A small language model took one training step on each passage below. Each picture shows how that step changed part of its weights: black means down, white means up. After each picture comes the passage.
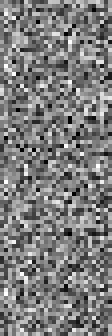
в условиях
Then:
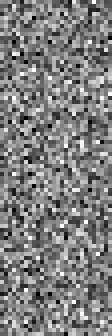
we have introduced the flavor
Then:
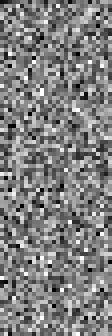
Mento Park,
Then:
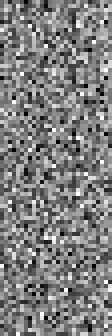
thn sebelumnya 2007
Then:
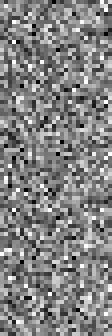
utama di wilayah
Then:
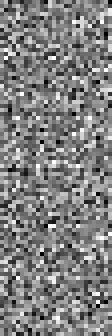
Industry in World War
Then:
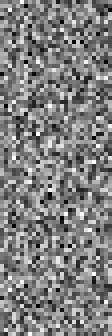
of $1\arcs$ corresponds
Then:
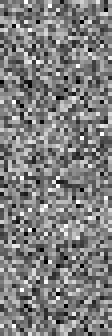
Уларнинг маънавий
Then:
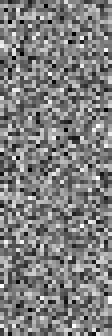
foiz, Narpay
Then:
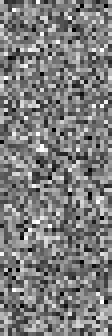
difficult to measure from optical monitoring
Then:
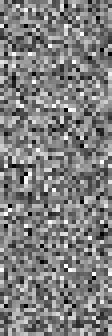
repeated using frames from $\delta
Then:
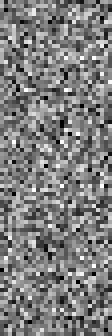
In this case, $k$ will
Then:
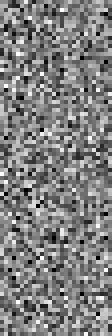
exposto, podemos
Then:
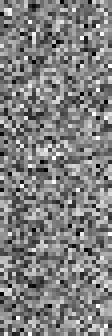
masyarakat nasional dan internasional.
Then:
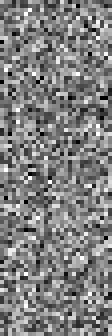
gluons, we believe
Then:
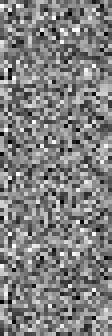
shu tariqa
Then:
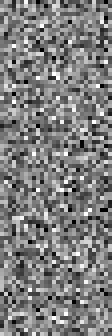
v)).$$ We want a branch
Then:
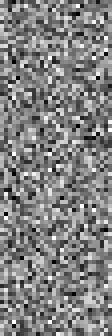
wishes to thank Prof.
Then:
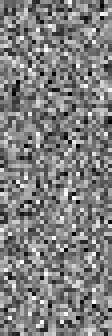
the first Townsend coefficient.
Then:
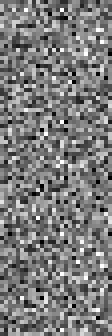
see that only the first even values of
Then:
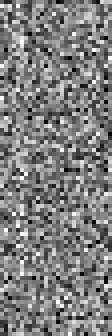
Va riant raqami
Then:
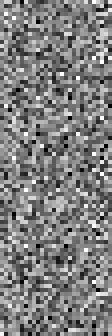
їх конкурентних
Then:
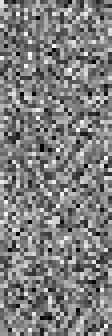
for this event. If the trajectory
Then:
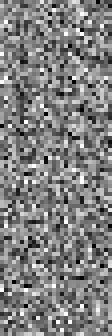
is taken first; it becomes one when
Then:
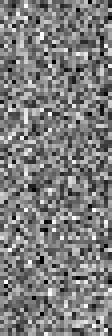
historical society - its
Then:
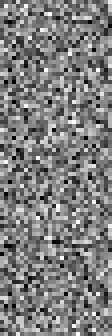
odamlar shahri /
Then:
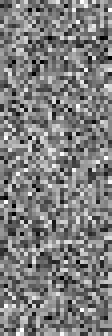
da secretaria ou organização
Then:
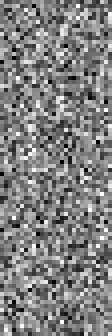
%In the Hilbert space case, we
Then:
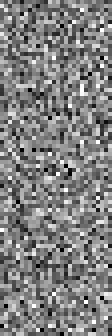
contribution can be estimated for $1
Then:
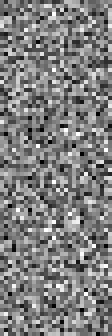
used correlation coefficients (e.g.
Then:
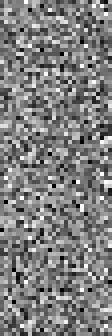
mayoría de los estudiantes si
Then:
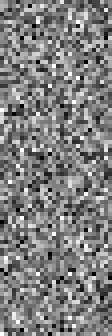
for some prime ideal $P$ of
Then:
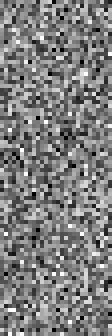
a central region with full contribution
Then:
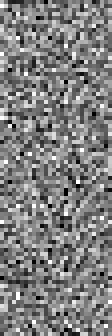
in both tests. As in the
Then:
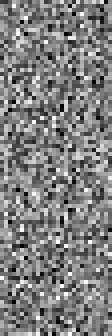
$M^0$ whose underlying graph
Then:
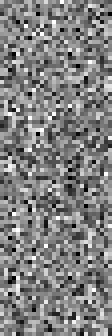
Xususan, dunyoda
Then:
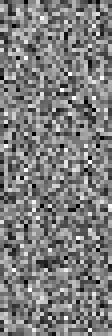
tem como objetivo demonstrar as
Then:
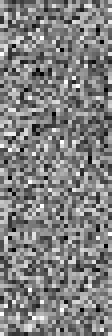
in the active domain are smaller in
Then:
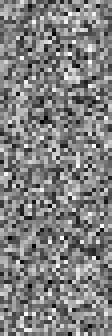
yanında kaza
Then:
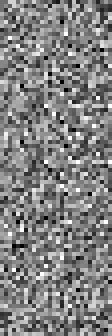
depends on $a$ and
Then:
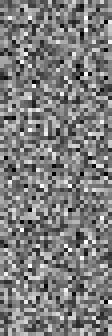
am especially indebted to
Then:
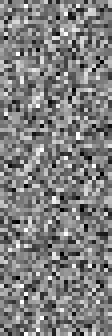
\nabla u_n \dx
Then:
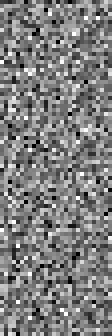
ERB FMRX
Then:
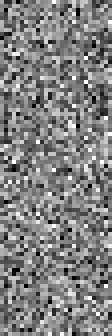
quadrupole moment allows for the
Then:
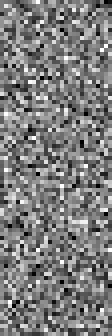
colour has been observed, which shows
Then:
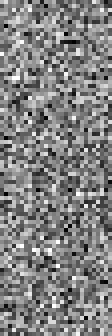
» illocutionnaire de
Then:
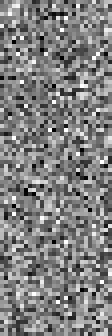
\end{equation} At a later
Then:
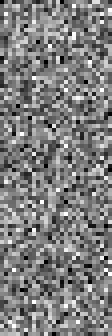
університет* THE
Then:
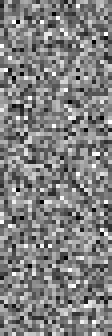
partial action. In [1],
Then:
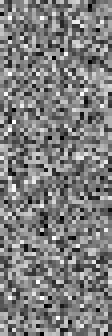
considerable complexity necessary to define an accurate
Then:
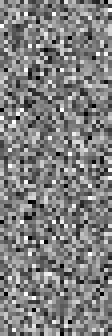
relative-locality idea.
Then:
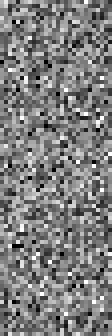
space ${\cal H}_0$ of
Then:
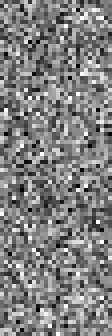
van de interne controle Het
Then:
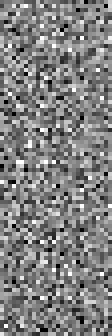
toy toyladı
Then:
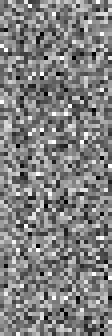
хилоф равишда
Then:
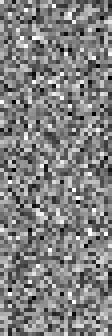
of this game are all pairs
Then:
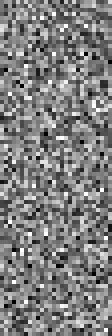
strong-correlation problems: the
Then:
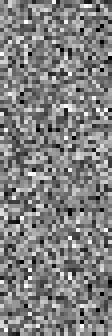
the simulated and recorded spectra are
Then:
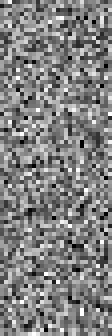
latter is implemented by following
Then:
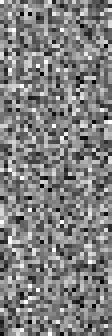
this paper. Only the defining equation
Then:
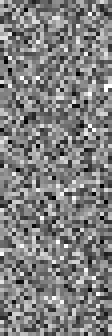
zarbasi sodir
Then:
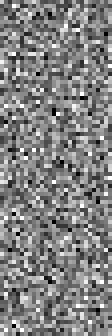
in the complex plane. If such an
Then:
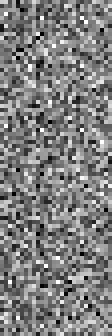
beradaptasi dengan segala hal
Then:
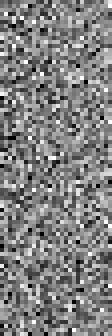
ter prizadevanja
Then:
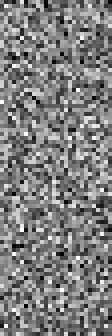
power of $\alpha$ and to achieve
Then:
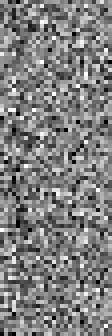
e inclusão no
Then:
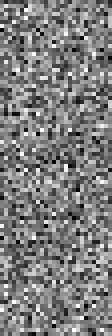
it varies from 13 to 20 %
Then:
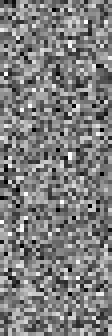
= \Khato$ satisfying
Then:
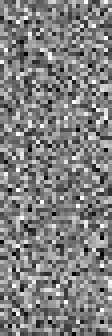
prescriptions can be
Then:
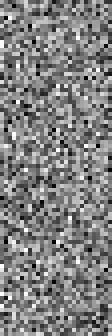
gestantes, soit
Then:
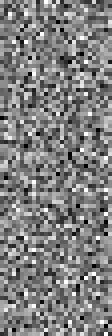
} In summary, this paper makes
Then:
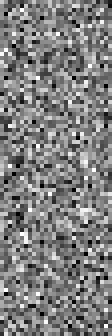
exclusion principle, \beee
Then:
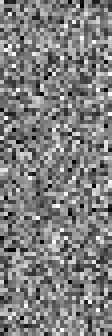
couple to the gluon fields
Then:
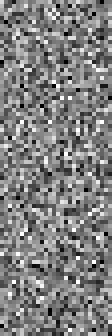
extension} of $F$ if
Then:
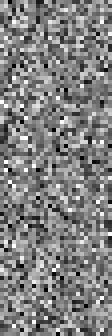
de activități sau
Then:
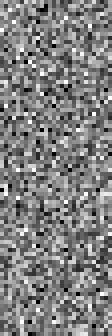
suit : Figure 1: Le
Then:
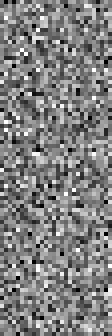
the extended blob of emission located
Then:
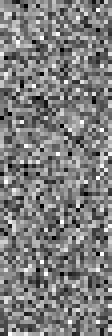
effective potential for the scalar field is finite
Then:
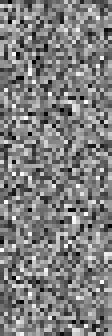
Y, en la misma
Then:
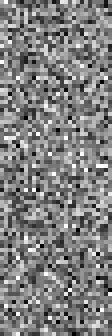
operations, can also be applied to
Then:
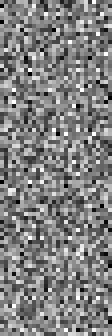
Star} After the explosion
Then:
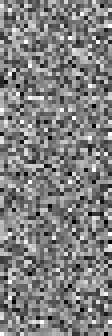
graph construction. For example, Figure
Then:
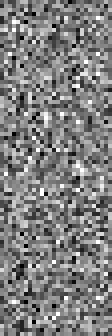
possuem níveis de
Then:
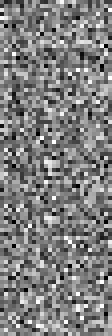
massive quarks in an
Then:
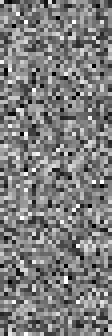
data of packings with two
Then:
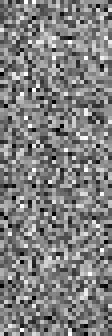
do contato interpartículas
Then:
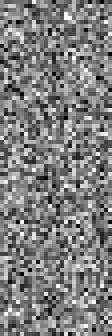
of pairs $h : (I,
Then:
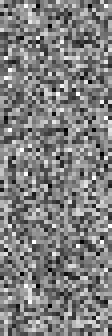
a hierarchical domain decomposition framework as well
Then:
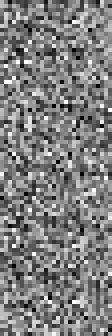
align in various ways with different research
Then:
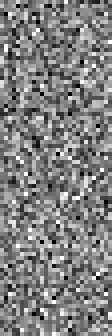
in a SB-style followed
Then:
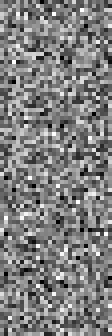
system. The various forms of
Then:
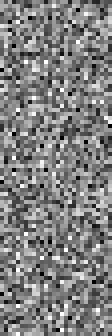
there is a growing interest to the
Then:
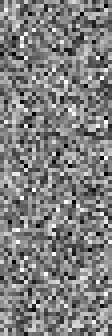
ислам впитал
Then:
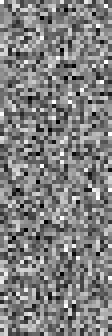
the boundary equilibrium equation in the smooth problem
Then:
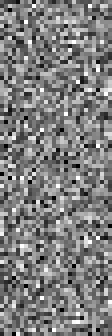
futebol, tentou
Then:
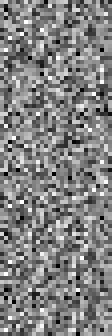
ist tatsächlich die
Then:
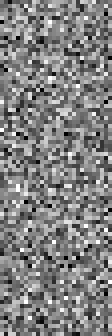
Stationen intensiver mit
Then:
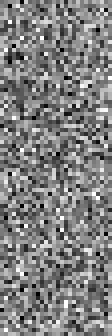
written in the usual matrix form
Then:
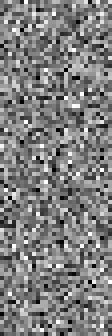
вывод о том, что
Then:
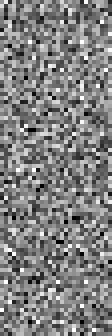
has been ``outsourced'' again
